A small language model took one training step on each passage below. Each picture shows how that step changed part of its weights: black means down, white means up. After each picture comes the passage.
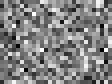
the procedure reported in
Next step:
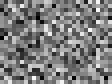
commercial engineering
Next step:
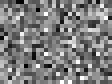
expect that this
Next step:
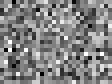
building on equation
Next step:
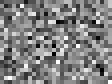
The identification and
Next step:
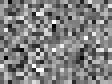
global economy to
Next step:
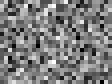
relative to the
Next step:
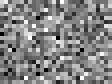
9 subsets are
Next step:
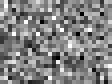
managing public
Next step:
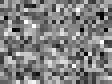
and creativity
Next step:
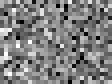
been applied to a
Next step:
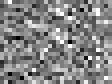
absorption coefficient and
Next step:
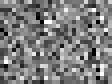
physiological state
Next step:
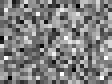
influence of the service
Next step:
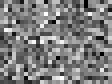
was exported as
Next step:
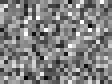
modern understanding of
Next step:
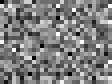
who write and
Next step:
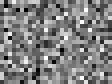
tative analysis of
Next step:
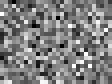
reduction under optimized
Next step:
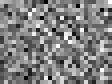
abstract nature of
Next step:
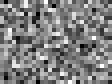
talking and
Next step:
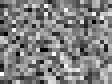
of National Conference
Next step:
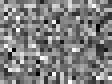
Thanks to
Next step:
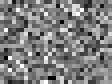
to adapt for
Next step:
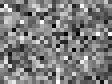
evaluate the usability
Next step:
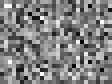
impact patient outcomes,
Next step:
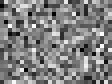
the brain –
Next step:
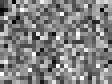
yield components of this
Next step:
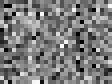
Problem This
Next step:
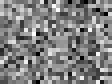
came to
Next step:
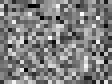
the finite element
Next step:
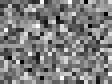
to treason
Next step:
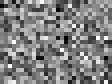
along the y
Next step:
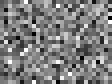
vision approaches,
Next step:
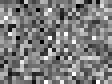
except that the
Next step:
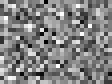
species and 16 additional
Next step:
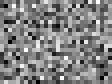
Changes in
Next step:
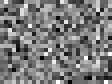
to enhance the
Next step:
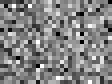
unseen conditions
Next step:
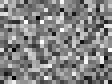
nets, the
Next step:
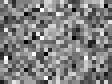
features: the combination
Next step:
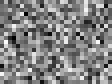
the findings of the
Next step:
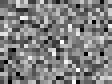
among scuba
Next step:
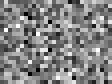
type or kind of
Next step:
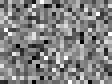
country there would be
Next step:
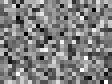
developing the event's
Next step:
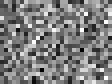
in Figure 2.
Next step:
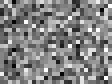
methods discussed in this
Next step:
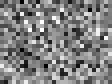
received some attention in
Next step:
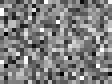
energy vectors to
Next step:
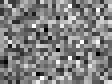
capital” is used
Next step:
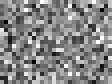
introduces a performance
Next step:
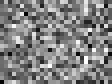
the issue,
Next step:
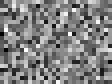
music instruments
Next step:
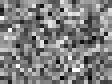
of opportunities for women
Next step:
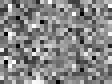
action. Thus,
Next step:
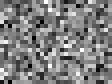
Its purpose was
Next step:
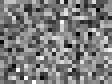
perceptions from
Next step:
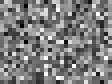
only ports that
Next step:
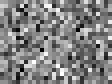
a literature search and
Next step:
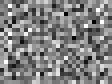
line flows on
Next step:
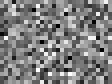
order. AI
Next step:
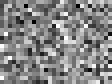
associations of
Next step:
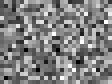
in general, can
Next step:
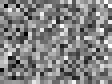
his studies on the
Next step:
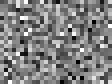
hubs -
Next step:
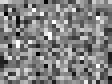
a fractional count
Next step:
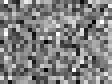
communication techniques on
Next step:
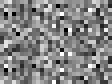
referred to
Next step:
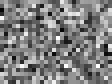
of the base metal
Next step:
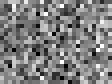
LL carried out
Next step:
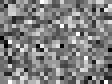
reason why the
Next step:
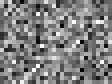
alive. Figure
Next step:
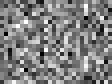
the similarity or
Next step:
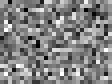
is no longer
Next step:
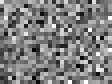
late season.
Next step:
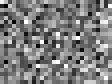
2. It is
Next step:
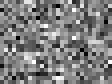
differential output and
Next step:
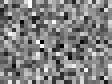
are in agreement
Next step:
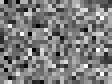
P K L L
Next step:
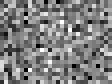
used as a
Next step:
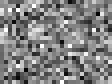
make Earth
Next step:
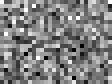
by impressing
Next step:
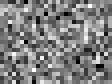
the included matter
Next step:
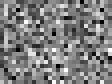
guidance (E).
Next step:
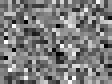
much easier,
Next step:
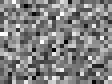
were born
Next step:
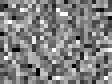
positive correlation is not
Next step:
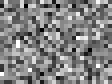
majority of the waste
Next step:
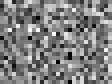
and is also in
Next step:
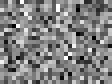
wit to get
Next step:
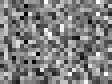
a method which
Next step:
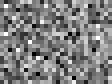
by tlc
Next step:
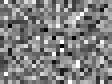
effectively as ground
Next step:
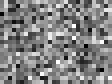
on policy and
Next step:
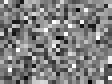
more power at every
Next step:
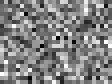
the University of
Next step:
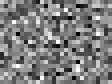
a potentially
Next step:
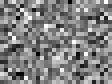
plates and tested
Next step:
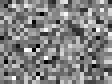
present study. They
